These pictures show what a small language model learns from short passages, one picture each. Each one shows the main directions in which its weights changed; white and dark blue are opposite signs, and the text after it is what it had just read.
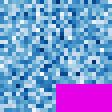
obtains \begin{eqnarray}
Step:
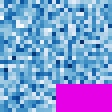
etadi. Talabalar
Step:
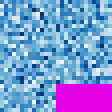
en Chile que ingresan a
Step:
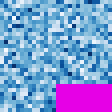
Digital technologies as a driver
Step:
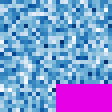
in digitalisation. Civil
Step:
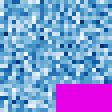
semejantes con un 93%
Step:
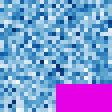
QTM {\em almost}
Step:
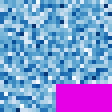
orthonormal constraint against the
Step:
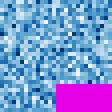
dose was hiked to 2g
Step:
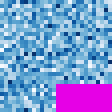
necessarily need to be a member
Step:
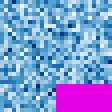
eyes, surprised and
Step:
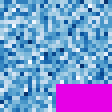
of treatment for these cancers. For
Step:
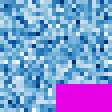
around you other enthusiastic
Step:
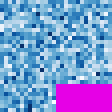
except for the fact that p and x
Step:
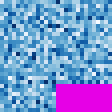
\Adef{University of
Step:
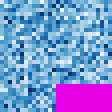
concessão, algo que
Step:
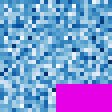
mint erre az 5.
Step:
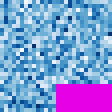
que qualquer tipo de
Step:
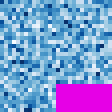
Stellar masses for the
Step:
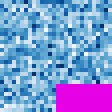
on error rates and behavior, but
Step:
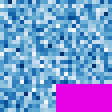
g. Moskvy)
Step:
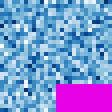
канд. биол.
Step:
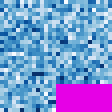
list; writing the inductive structure
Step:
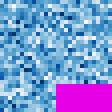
Biotechnology Research and
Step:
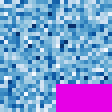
noted that the selectivity decreased with
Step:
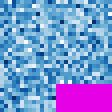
problem. Its likely resolution is
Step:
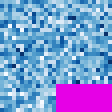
se osposobljavaju
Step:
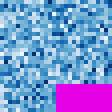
posture. 8. Control and
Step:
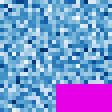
kabilar kiradi. Bular
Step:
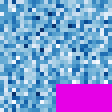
third model for the seed set using
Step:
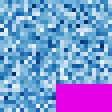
is organized as follows. Section 2
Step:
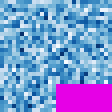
organizations coordinated the successful
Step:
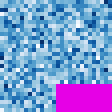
power and thereby higher capacity
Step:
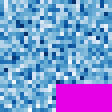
hisoblanadi. Ayollar
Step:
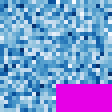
law and they conclude that no thermal
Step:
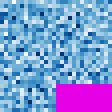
homogeneous space with $H$
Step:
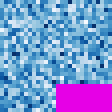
capable of explaining the
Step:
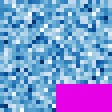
Isolation and identification of
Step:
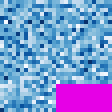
school communities to implement inclusive
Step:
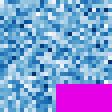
and C in Fig. 1 are
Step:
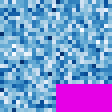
físicas e da interação do
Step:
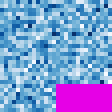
a resposta natural do corpo,
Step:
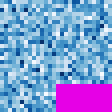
certain initial COD concentration. The
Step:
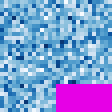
→ [Outcome:
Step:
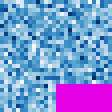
«ориентацию на
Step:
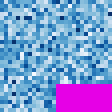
the central concept is that there is
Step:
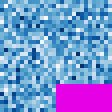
superior, proporcionando uma
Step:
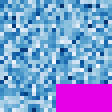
The nonuniform electric field and
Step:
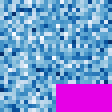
advanced Psychological
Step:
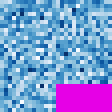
of $e^{-\Delta \tau
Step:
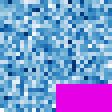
intelligence (AI) into
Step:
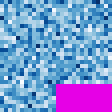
of Variance (ANOVA).
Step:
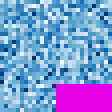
esophagus contributes only less
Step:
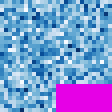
Section Page_start Start
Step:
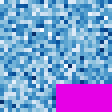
наразі Україна
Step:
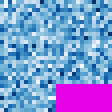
souligne ainsi la
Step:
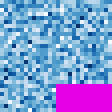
shows a strong decrease with aspect ratio
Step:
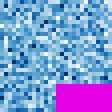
STEAM yondashuvi
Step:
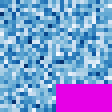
has relatively high precision,
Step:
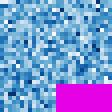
the fossil fuel production
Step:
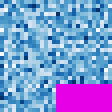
a prevenção da extubação
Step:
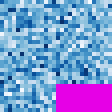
on WYRED platform:
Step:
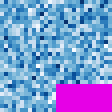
sosial. Secara historis
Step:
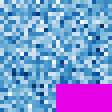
pelo Exército e pela
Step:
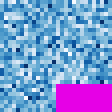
sentences. Mapping a
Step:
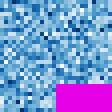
It is easy to see that
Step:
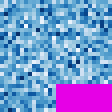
can still be considered holographic.
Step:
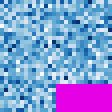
{NoStop}% \bibitem
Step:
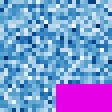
is to determine the acceptable range
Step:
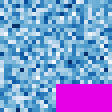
and wild *Rubus*
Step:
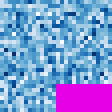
inner plexiform layer
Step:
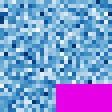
homogeneous structure is that the
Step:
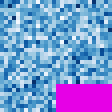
local\textit{\ }applies to
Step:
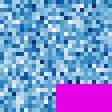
мережу шкіл
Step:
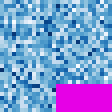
to provide a good life for its
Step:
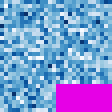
Изучить особенности
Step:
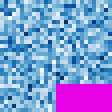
are two terms involving the fracture functions
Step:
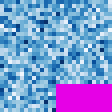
به «منابع
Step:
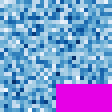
combined with limited social cohesion
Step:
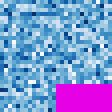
versus development, products versus
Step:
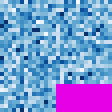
character of both types of gauge
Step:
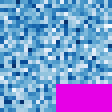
. \end{align} In this
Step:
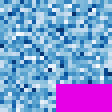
duplicates are also deposited in
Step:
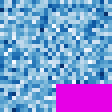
Composites Obtained by
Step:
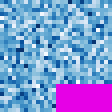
tied to establishing what a
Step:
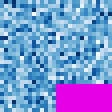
Federation "On Education
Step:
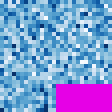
[31] and (g) schematic
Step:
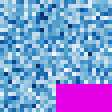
voxel resolution and no universal
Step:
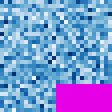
strategies—when aligned with
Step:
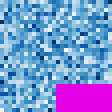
inverse-variance weights
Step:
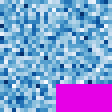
идентификации и
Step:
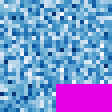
topological TT lattices, with
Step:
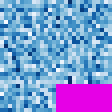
on goal for soccer
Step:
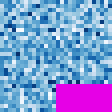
matrix \mathbf{E} into a
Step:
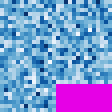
C-6) (OMe at
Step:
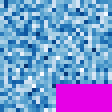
brane\footnote{In the
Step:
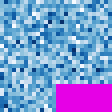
using experience replay to store
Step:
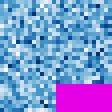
on the points $\gamma(s)$ and
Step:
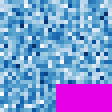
and about four percent is in the form
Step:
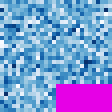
well defined, being influenced by several
